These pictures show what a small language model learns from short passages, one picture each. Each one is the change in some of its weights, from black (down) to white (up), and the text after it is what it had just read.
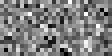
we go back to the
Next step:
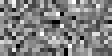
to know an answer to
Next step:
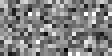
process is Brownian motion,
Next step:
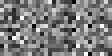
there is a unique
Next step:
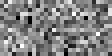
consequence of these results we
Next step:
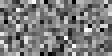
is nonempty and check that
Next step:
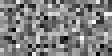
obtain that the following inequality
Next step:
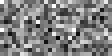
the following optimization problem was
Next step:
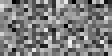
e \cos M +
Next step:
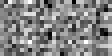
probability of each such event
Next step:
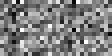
has at most canonical
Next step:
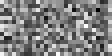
the plot of the equilibrium
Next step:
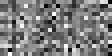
for improved performance (as
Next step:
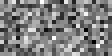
roots. Let $S
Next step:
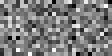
in $\Sigma$ by
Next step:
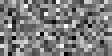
$\tau$ to
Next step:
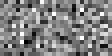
symmetric about the line
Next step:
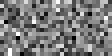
$G$ be a
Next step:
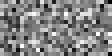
questions discussed in this paper
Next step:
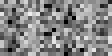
interesting question for further
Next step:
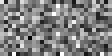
being a direct sum of
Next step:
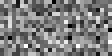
in what follows. In
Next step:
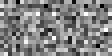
game. By assumption,
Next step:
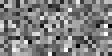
of (5), first
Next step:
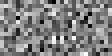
means $t\lambda
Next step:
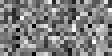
there is $j$
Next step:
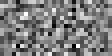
If $a$ is
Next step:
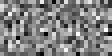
Definition 19, but of
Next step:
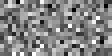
complex reflection\/}
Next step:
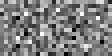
each $t$ we
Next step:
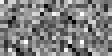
various natural subsets of
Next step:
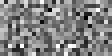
considering the case $a
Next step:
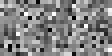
proof is closely related to
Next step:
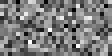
Let $V$ be
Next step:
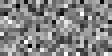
from the proof of Theorem
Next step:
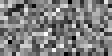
that $\tilde M$
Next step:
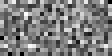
elements in $H$
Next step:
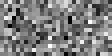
con vértices
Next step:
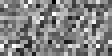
state estimates in the case
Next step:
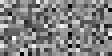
the different stages used
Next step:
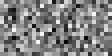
Hopf algebras, it is
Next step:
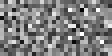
torus $X =
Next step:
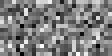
are the same, if
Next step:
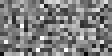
the space shift. In
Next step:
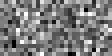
sections of these sheaves.
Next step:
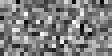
Pick an element
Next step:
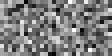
that: we consider the
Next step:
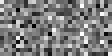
$\omega \in E
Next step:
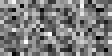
rewritten as a linear
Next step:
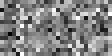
following result is based on
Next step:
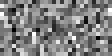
means that the only information
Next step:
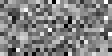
fall on an integer
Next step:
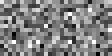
the chosen topologies.
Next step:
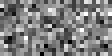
implies that the map is
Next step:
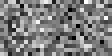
constant and $\varepsilon$
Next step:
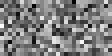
is one of the most
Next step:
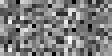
is a {\em
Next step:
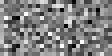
any $p , q
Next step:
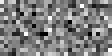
$x \le
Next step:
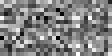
the following result in
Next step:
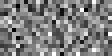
from the modulus of
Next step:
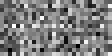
a perfect square}
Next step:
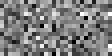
proof for one of the
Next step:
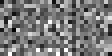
of IPMs
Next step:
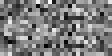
with respect to the
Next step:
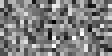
a subgraph isomorphic to a
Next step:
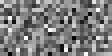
the curve $C$,
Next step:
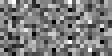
to be planes,
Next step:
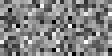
rational integer not equal to
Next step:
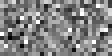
paper, we show that
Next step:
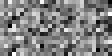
contragredient as a
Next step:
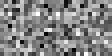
Engineering Department,
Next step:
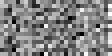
a nondegenerate critical point
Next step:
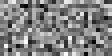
Substituting the above
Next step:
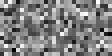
analog of a result by
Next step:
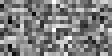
the first kind of order
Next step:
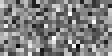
a continuum $
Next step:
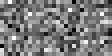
= vxy$, and
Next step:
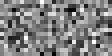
indeed, using that
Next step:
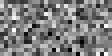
\cdot \left[
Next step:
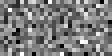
and led us to
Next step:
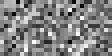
B, nous
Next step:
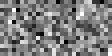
(i) Let
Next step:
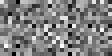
is very different in
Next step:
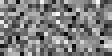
applied to deal with the
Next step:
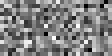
the staircase measures
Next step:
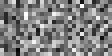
sets of singular perturbation problems
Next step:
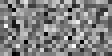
fitting a model.
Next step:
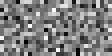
homology is comparatively
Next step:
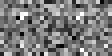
First we start with a
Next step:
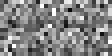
course, one should first
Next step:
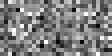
theory associated to the extension
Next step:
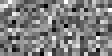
3$, containing a field
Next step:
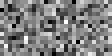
is easy to see that
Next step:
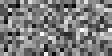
and this can be
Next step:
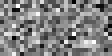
Complex Analysis,
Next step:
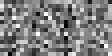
\item A perfectly
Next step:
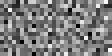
and $x,
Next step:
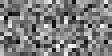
is not the case for
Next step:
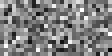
a 6-dimensional real
